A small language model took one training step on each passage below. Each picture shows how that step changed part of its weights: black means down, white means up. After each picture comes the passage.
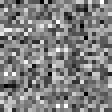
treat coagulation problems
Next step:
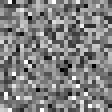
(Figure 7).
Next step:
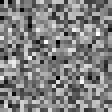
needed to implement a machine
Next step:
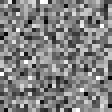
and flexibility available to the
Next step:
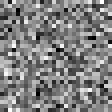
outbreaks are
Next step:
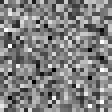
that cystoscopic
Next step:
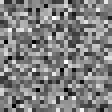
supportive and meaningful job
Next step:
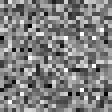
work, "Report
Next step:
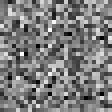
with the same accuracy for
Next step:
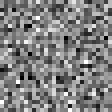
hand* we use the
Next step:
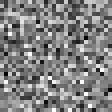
which satisfy basic properties
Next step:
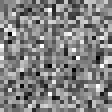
the interest of the software
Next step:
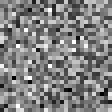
the COOJA
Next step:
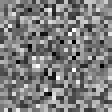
the winning
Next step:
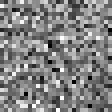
help student when they give
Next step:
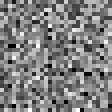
training facility LIP
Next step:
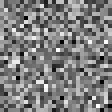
and Greta
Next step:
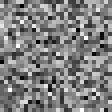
energizing this adjacent
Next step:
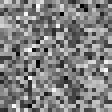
lithium battery
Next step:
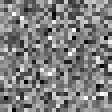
it with the important beneficial
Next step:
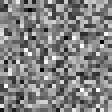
of Zenith Bank
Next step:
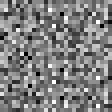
and analysis of data.
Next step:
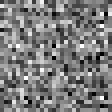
than those with black
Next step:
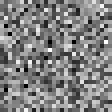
long strings of
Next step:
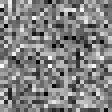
fault tolerance, accuracy
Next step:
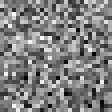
this level is to know
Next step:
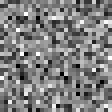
and translate them into
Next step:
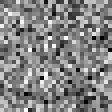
as a factor in improving
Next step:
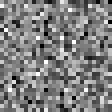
crystalline silicon
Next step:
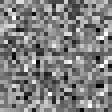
impact on the performance of
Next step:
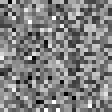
UK universities in several
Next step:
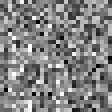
framework providing key messages to
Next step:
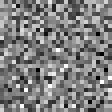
Iliad and in
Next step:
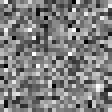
ways of using it.
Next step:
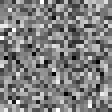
among healthcare professionals in a
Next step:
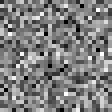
required time and place.
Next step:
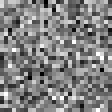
stem Sial
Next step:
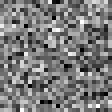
individuals with a wide range
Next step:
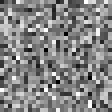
in order to obtain better
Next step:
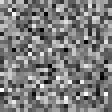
institutional accreditation on
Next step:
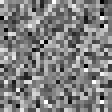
CONCLUSION This paper has
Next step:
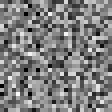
After 17 hours of exposure
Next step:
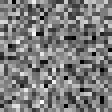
One example relates to
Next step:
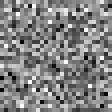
human man that appears to
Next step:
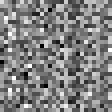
organic agricultural products will contribute
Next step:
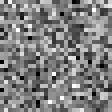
of our epoch to
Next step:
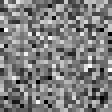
minuses in his
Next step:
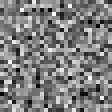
is looking to build a
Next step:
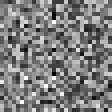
with a hierarchical
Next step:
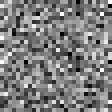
nasal cavity
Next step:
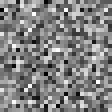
1. Establish
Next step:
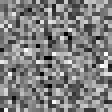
the literature review,
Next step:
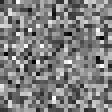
in regard to the quality
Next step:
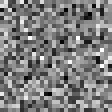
resources of the body begin
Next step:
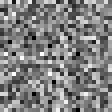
science data objects, and
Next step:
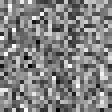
measurement of inputs and outputs
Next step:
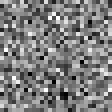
[23] that if
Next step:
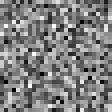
teachers, Arab
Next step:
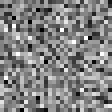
[30] propose and
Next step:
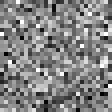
in an Indian patient.
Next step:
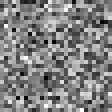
provisions defining the requirements concerning
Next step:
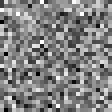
simulation we can see that
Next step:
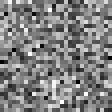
support of private funding,
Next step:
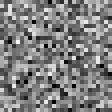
values. The in
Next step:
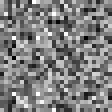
& controls For our
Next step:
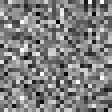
do a separate publication of
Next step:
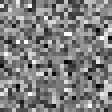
of the study.
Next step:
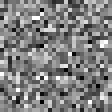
image taken after 20 min
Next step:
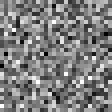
a very high selling
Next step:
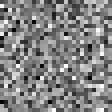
compared to girls
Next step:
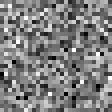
angular fusion of the
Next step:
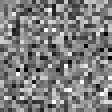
the persistence of the
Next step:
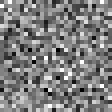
carboxylic acid
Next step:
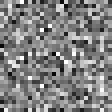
passive spacer
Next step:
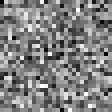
analyze cases that seem difficult
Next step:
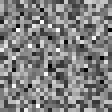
video elaborated for
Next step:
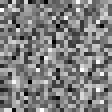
to enhance knowledge and improve
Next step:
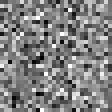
typical histological diagnosis.
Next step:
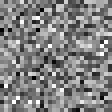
extended Possibility based
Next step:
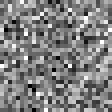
coefficients of certain samples.
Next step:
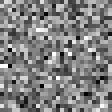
consequences that come as a
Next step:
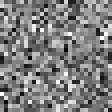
mobile security in the light
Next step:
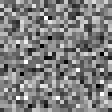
is the state of the
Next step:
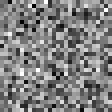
boy with a
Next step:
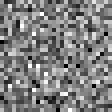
was used. Infant
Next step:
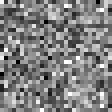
based on the condition and
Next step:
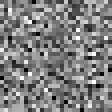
heated under continuous
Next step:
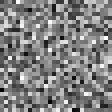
in a real implementation,
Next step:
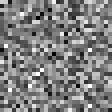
compute hedonic
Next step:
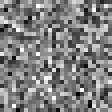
in *Max*.
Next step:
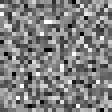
It is the author's
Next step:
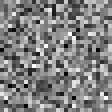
the language and mores
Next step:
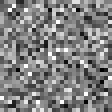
private sanitary
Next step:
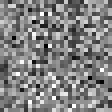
Brazil. With
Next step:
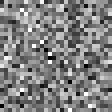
combination that produce any given
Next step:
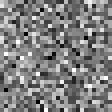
ill adults cut back
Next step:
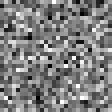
was to evaluate, the
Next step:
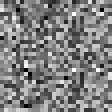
behaviour and fate of
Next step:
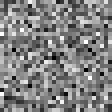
respondents, which could be
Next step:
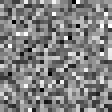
D, Yoon
